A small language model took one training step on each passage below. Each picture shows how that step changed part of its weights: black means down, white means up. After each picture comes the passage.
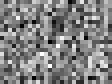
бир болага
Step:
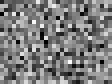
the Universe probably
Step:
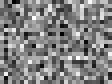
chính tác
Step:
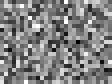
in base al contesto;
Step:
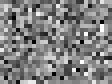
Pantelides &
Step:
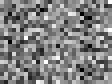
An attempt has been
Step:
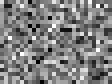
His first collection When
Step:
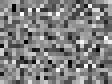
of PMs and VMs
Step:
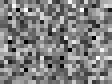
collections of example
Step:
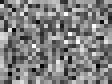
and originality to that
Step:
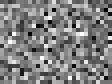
The legal status of the
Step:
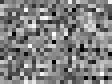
berikut ini :
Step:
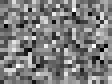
захід, і
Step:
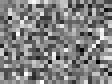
released DBN,
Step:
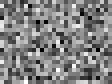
(the Act) in
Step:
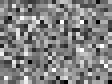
circuit Fig. 3
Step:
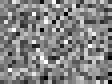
site, distance. I.
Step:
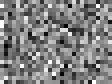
de Rua: uma
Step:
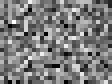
"muhosaba" va
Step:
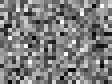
at the waste collection
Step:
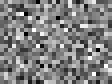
21, gender f is
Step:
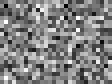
Sizce haber ve
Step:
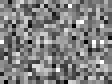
well-known fact that
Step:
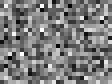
for a Schrödinger
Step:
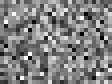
ва дофамин
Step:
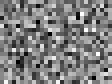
were determined using ROC
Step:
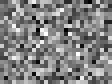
teaching, and second
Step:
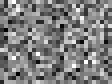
que os próprios
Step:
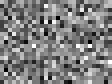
new hybrid method developed can
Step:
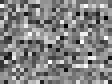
in the process. I do not
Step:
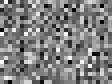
. 2. Muratova
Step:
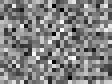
Behörden meist
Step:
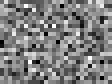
8. Bregel,
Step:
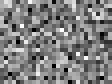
samaradorligi past
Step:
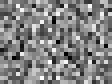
pelos tangíveis.
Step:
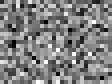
lampes solaires
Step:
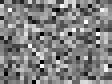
São Paulo:
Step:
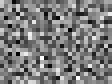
he was way ahead of
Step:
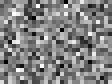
propostas alternativas
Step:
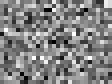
no callous, rough
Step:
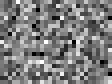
full right to serve
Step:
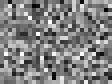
order of decreasing
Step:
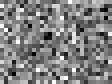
tolesizlik bilan
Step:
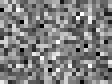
hodisalar xavfini
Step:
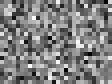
D-allulose almost
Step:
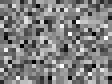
preferred method for fraud
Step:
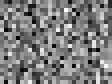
the factors influencing the
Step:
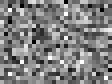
Seasonal BTX
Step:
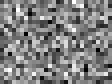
qilishi mumkin.
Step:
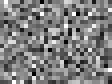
The tea of the plant is
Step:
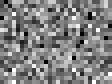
development of teachers’
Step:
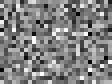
is missing. German
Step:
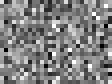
vehicle, and the
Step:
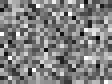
a la vez un punto
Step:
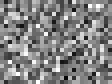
та особливостей
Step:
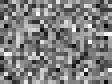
processo de modernismo e
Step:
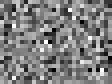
to achieve a
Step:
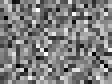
payment gateway system
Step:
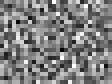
usted tan mal?
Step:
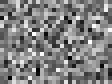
certification products based
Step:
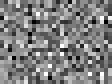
factor analysis in this study are
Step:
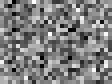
que de ser así, las
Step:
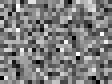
is characterized by many
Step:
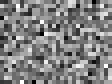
obtained results contribute to the
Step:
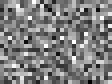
To investigate the short
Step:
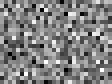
das atividades lúdicas
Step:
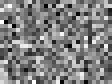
muy peculiares
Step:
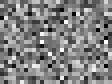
fitness related traits
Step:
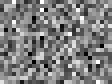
que a aprendizagem
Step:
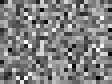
all lap joint can be
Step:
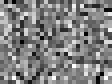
additional working axis
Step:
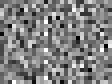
us to evaluate how different
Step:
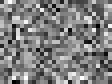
isotopic abundance
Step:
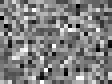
positive association between
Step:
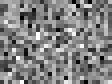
glass substrate instead
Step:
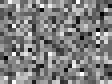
ya no cabe
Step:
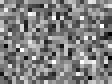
energy systems.
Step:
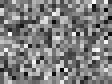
зрения", так
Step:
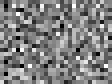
aus patterns.
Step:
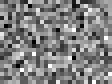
that students and teachers can
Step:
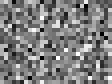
1 Sukoharjo
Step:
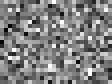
food and cosmetics,
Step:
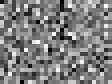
in Uzbekistan are
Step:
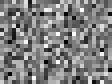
aholi viloyat
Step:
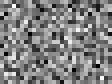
outcome it is evident
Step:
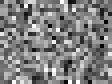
I liked most today
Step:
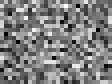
va o'zaro
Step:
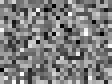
also seems to have an
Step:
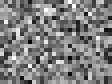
tension can be seen in
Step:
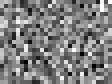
dicotômica para
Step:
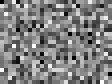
iyunda tashkil
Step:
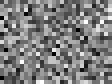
the data were analyzed by
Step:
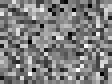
units have experienced
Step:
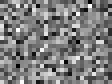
leading cause of death
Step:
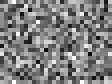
life balance has a
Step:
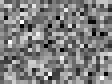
outlining the ways different
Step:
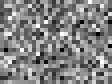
оширишда ядро
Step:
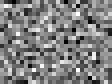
der „digitalen
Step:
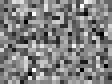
at higher magnifications of
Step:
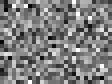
6 Multilevel
